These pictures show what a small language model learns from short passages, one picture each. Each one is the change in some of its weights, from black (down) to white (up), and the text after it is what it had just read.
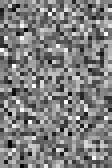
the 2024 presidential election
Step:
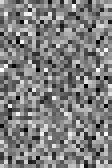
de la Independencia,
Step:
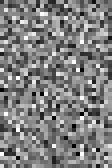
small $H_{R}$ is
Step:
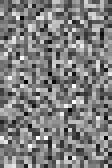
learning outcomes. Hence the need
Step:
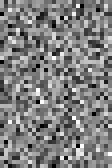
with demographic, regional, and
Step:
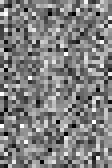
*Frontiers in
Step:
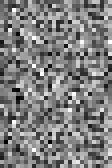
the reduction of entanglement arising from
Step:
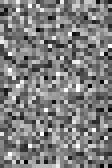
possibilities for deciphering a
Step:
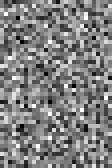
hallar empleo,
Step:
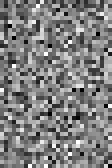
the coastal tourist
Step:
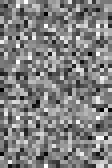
geopolitical, or
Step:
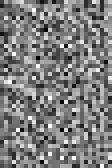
modeling was then performed for all the
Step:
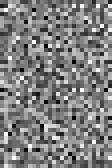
research questions related to plankton
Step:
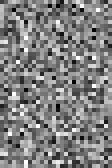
zero-pressure values.
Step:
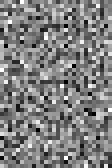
field with the appropriate power spectrum.
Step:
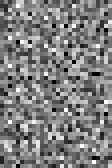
солиш учун
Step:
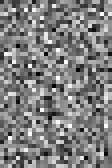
summer of 2024, spending
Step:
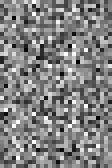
resolution (%) Partial resolution (%) No
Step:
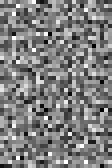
modulations of the direction of molecular
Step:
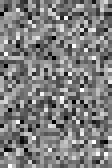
included the informed consent, a
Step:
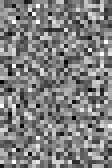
begins with a definition of the
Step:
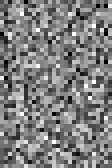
R., Matavuly,
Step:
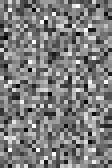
table should be accompanied
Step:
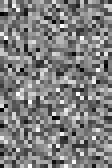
(Şahin ve
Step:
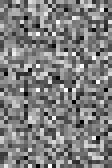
50% de los artículos
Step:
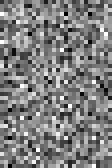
Recall F1 Bal.
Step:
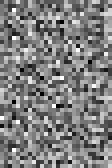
the determination of the electromagnetic
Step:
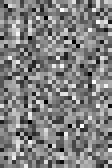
oktabr oyida
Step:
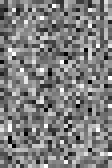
profile of the former shows a different
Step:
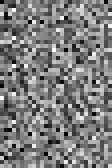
Size of the filter -
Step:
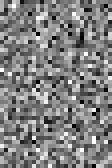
77 do CIRC e
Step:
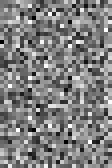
maintain it to be invariant under the
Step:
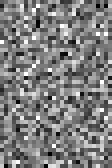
Judy and Maribel
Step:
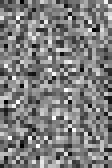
allow each soft factor to be an
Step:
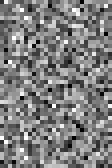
Shukri Mohd
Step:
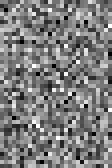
Analysis of the constrained structure of
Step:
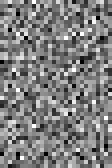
enhanced cybersecurity measures,
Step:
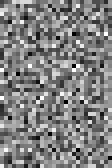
3. Multiple linear regression
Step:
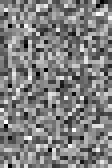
muhimligi barchamizga
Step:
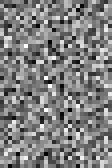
the distinct descriptors, and
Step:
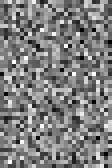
similar to traditional facilities. There
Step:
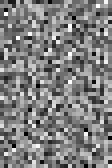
Test of Association for
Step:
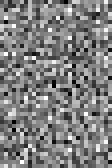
conceptos generales sobre la
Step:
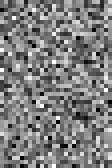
[311] to have the
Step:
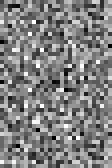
a constant ionic strength since with
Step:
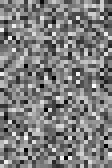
Each month, a percentage of
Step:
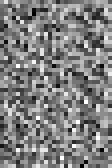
sudden load current change,
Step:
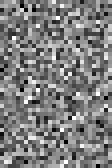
the business?" To conduct this
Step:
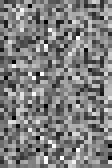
of The Medical Laboratory
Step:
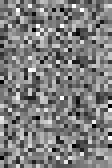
bir to'xtamga
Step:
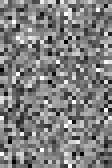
(equal); Resources
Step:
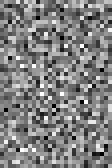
angle conversion in harmonic
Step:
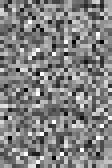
and 1:2 complexes with
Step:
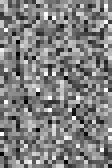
invece viene
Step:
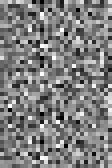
and fully determined. Furthermore, the
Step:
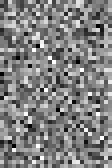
with respect to different types of
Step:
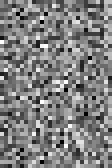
and the maximum temperature for is
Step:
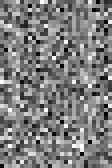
ijrochi tomonidan
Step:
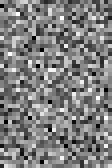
No differences in maternal body
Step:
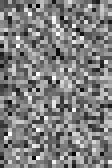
left-hand-side of
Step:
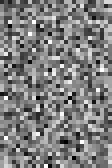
the modal analysis is used to
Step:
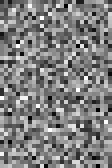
force and their equivalent in TL
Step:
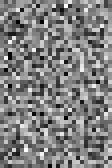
a composite local boson, and
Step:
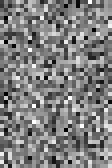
potential for a chronic
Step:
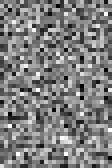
strong yellow–orange color
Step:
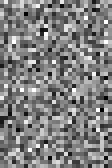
atoms can then be manipulated
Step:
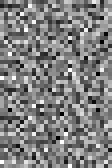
a significant difference in the measure for
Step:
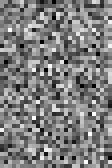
was measured - in this case,
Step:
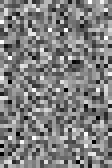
profit or loss is adjusted
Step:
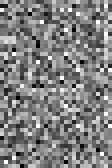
automotive industry, but also
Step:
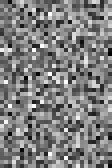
within the DSS with the
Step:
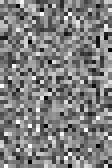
the largest savings are achieved
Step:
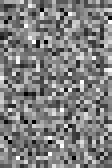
was more recent than the financial problems
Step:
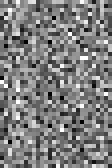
redshift intergalactic matter
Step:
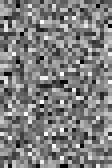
greatest increase in the primary
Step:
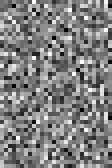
cossos en poc
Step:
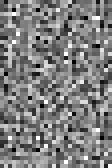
образование отошло от
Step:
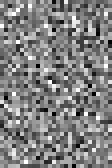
um fator de risco para
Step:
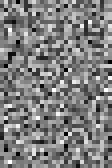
are *Research and Development*
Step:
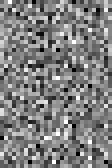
= \lim_{\Lambda \to
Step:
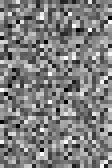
is a completely normal process for the
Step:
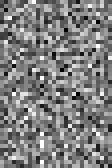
collection. The questionnaire was
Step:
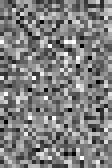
for the various PCR types
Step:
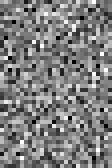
who can help others, love
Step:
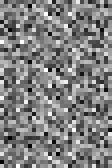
TG HDL-C
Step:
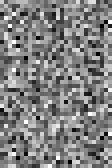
circuit shown in Fig. 5
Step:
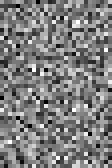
were applied in step wise
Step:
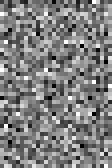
V1, first one should be
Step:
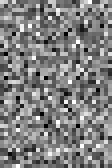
reconnaissance and airspace
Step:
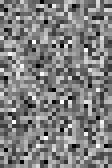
The study population consisted of
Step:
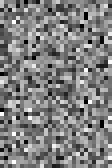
hosil qilinadi.
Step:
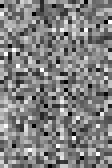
(or ensemble average)
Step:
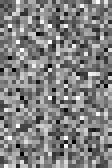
застосовність і
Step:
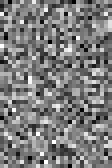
total chlorophyll content
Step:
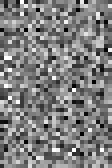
workstation. They adopted the
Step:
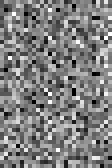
предимство, но
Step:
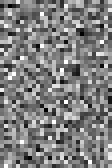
as required by normalisation.
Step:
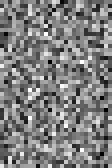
peas, rapeseed
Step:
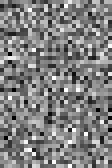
a method of choice in cases presented
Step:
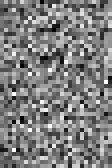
plot shows the detail of the comparison
